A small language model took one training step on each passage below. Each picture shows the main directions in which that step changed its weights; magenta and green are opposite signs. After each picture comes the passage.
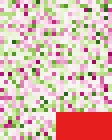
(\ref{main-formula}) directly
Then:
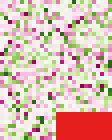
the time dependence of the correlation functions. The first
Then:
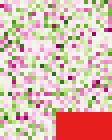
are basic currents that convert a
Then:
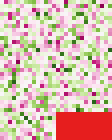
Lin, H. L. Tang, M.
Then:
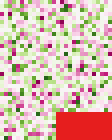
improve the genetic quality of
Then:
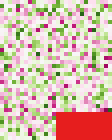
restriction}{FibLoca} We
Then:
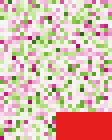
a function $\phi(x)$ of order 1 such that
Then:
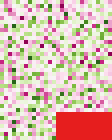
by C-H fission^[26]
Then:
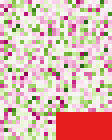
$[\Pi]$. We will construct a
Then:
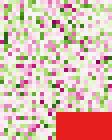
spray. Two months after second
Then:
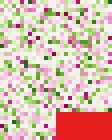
at their open circuit potential. differences between
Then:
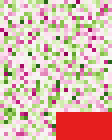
three features to satisfy the specific project
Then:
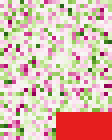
we need to investigate if the
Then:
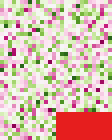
of competing interest The authors
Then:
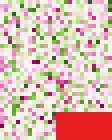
$d\geq 1$. We are interested in
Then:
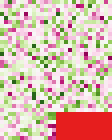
string is $Z$ type and blue
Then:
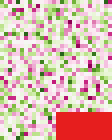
a filament $F$ in
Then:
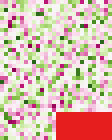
been observed that there is a continuous voltage
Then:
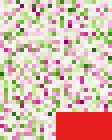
> 1$, such that $\hat s \in
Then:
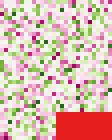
on party $A$, and therefore it
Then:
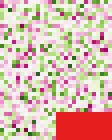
regimes: 24 h dark, 24
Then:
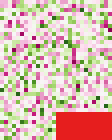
independently from the pump polarization or
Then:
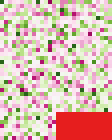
2) facilitated student
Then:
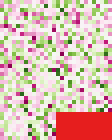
cubes. The number $q$ of
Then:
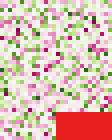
properties in static fatigue can also be
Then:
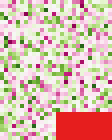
the diagrams shown in Fig. 1, where the
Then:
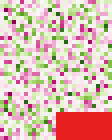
article sont valables pour
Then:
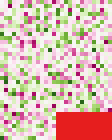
Hamiltonian.) However, there are
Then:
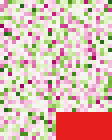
energies $p_i^0$ are
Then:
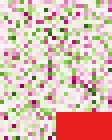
the order of layer sequences. -
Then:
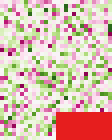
of simplicity, the deductive systems
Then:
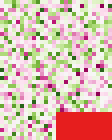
providing useful comments and suggestions to
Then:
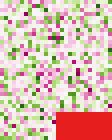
the section $$\Delta:Y\rightarrow W,
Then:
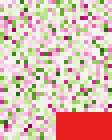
and systemic openness respectively, conceived by
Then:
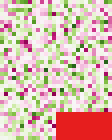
2nd order IMEX &1e-3
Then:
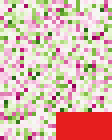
introduce the notation as well as some
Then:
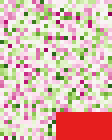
\end{theorem} Notice that
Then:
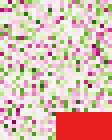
water molecules in its
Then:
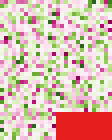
3D Navier--Stokes
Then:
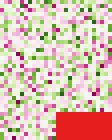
with ADHD may help
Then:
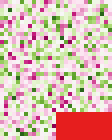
is important for obtaining the correct branching
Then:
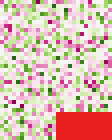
first pre-screened to find samples
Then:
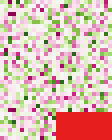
T_R$. If each term has either
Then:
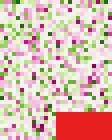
figure \ref{15Np}.}
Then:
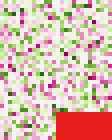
$\bar qg\lra \bar
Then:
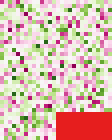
position of the CNP: if the
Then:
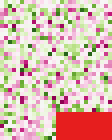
caregiver and the observation of the
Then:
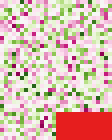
convention, the f\/irst letter is
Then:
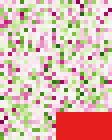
and environmental regulations have increased the
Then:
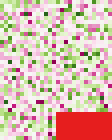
planar diode is linear and the induced
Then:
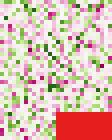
with $y \leq z$ is $z \in
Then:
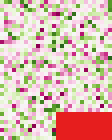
with a background pressure of about
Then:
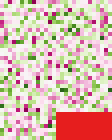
\no{\bf Key Words}.
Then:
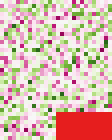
outcomes. Keywords:
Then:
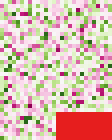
the plot. **b**: X-ray
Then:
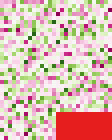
set used for pipeline development. This set
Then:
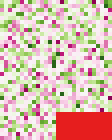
patterns. The mentioned patterns
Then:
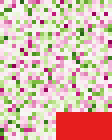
used in the experiment is FX8-24,
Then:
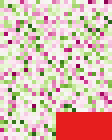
carry out the approximation that the
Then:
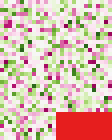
to keep the temperature of the sample constant. For
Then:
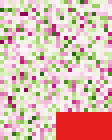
check it sometimes. IV.
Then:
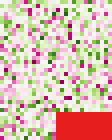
of the group $B_3$ in dimension $\leq
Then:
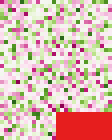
records the information about a contact structure
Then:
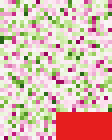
(\ref{M}) \begin{equation} W =
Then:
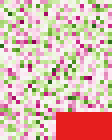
Figure 4. Figure 4: Histogram of
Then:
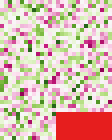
$$ and $$f_y = ( \epsilon
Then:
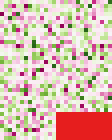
non-critical zones [5].
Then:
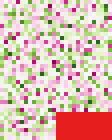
-C-O contained in the ester
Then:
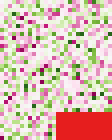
} if its spectral distribution function $\sigma \left(
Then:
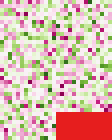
favorable conditions for organizing the
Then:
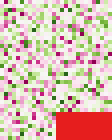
movement was guided by the
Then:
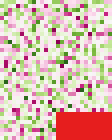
lead-zinc occurrence distribution in
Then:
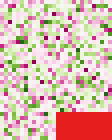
formula of steps. The process itself consists
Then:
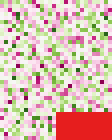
mixing angle between active and sterile
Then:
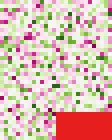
\end{equation} where $N$ denotes the
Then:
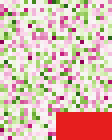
Development and Assembly The
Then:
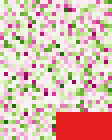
1$. However, in case of the correlation
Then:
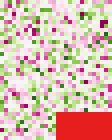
perfect complexes is well known
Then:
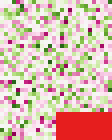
inclusion | | Parents | Contextual
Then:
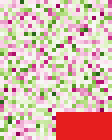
and performs better than the baseline model.
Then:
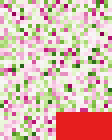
The mixed size groups (0-30,
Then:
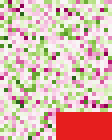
regulatory and legal acts of the
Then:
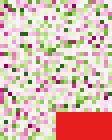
The college was approved by the University of
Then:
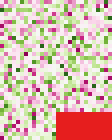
could lead to a significant difference in reliability
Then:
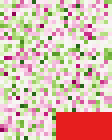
measured with respect to the local longitude. }
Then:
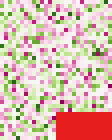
\cite{SWsource}, the following Lemma
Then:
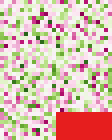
attention switch for the
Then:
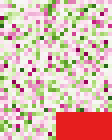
for Least-Squares
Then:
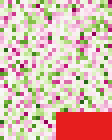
Since the domain $ \mathcal{O}$ is
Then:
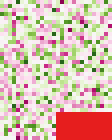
points in Table~\ref{data}, respectively,
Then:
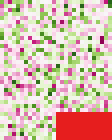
Burman KD, Mete M,
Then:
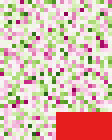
weak to be reliably measured, they
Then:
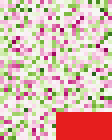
as function of Hubble type, spectral type,
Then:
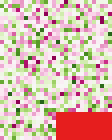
Gyr) at a distance of $D
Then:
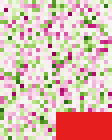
$\BO{\Lambda}_k$ is the
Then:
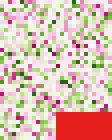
thanks to their advantageous features
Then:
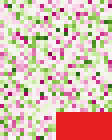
Train machine learning model
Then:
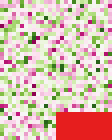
individuals with chronic
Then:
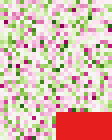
lasting. Canfield et al.
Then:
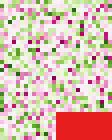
are sufficient. Also, most corpus
